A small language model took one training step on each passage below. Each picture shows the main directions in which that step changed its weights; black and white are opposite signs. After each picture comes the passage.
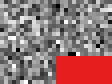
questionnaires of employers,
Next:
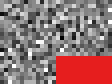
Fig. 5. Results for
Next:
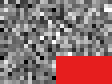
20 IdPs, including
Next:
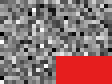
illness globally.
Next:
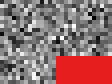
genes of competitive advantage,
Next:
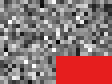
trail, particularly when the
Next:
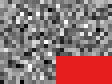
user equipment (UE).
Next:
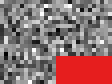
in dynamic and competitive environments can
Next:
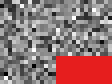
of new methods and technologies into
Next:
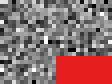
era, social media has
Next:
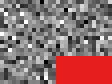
In the rule-based
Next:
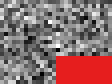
local phosphate rock sample
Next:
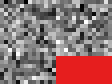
comparative analytical approach with a qualitative
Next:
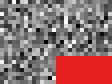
Set $n_m
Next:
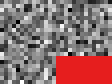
[43] obtained the same
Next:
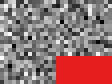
If we deploy HIDPS
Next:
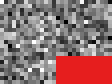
Manufacturing PMI in
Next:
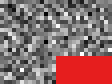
the second hash from the
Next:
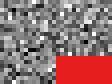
agronomic rate based on
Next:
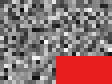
matrix [15]. On
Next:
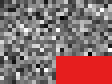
Software Imagination &
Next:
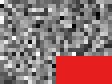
learner monitors the development
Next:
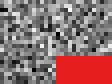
the European Research Infrastructure
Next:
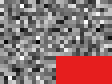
for several rounds of
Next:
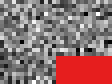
systems have been promoted as
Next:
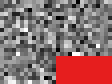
& \text{for }
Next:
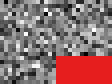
from fundamental frequency and harmonic
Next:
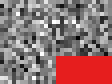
: Gbegnon
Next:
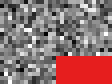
and the mean of the remaining
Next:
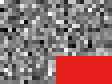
by: [Open Journal
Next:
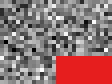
but in 2018 researchers also
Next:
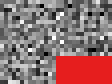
Conventional cutting
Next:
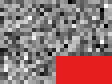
informality becomes an important concept
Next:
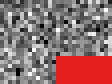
Modeling velocity distributions
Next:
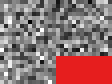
The dielectric constants are
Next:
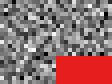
CPDI scores were as
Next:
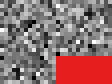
G. Wang,
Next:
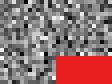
were informed about the purpose of
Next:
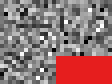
benefits from the government such as
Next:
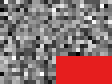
α -TCP is
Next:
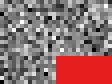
16. Simple frequencies
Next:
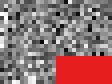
satisfaction indicators negatively influencing
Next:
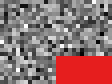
range up to 3. Not
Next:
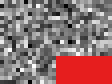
and early stopping.
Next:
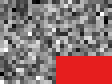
history [2]. If there
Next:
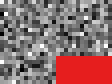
express various feelings and
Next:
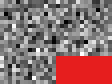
Metzger *et
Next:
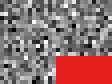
employed mitigation measures. Both the
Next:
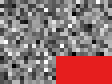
from the corresponding author on
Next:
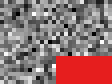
Syrdarya region
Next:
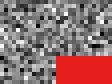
[4]. The thermal performance
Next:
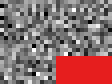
indicated that ethanol leaf extract
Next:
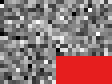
deficit shows that there is
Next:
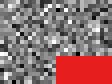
because bored students have
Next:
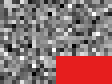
current analysis: (1)
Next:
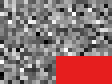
a citation graph—a
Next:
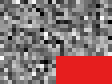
received funding from the European
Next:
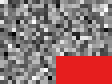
in four rectangular
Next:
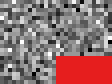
tendency ($p <
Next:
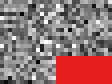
your STEEP analysis.
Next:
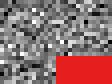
for satellite connections and insert
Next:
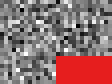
relevant descriptions of process
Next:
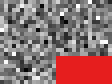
Conclusion: Phenol
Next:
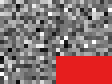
OF DIGITAL
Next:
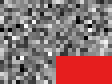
cardiac troponin
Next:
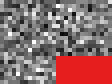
HbYQ and for
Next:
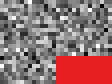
is 52% higher compared
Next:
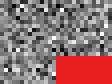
from the results of the
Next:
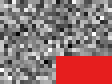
These relations are consistent with
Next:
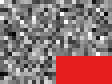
the long transient simulation at
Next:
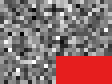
the system to exclude any
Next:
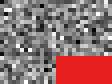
Concerning the relationship of
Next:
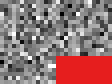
all part of rationalizing
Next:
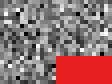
conflict of interest The authors
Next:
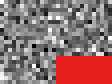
29.4 Gangrene
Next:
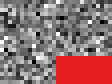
\neq i$ resulting
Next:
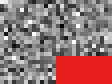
many simultaneous connections requiring a
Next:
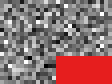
genetically engineered model of
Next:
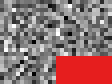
in this study included 400
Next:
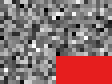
into the body is directly associated
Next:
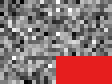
of licensed manufacturing
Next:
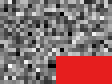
Our data consists of daily
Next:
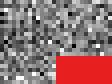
factors highlight the need for accurate
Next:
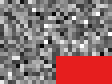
for CMDs.
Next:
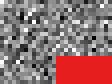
is so dangerous that
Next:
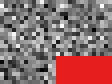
in socio-spatial
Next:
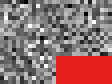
accuracy by comparing the measurement result
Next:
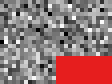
in a significantly large range of
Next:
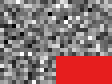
and conduct a general comprehensive analysis
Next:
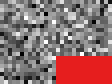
sodium carbonate afforded a
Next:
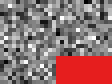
family members and friends when
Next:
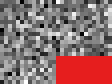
distributions are mapped
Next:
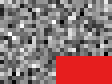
analyses the input and produces
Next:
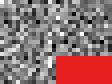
seabands for 7 days
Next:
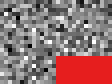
Index: Planning agricultural land
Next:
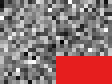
are prone to various
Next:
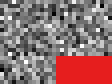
flaws, difficulties,
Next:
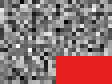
for one speaker may fail
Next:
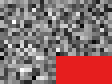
in all investigated *G.
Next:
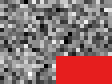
this tool paper, we present
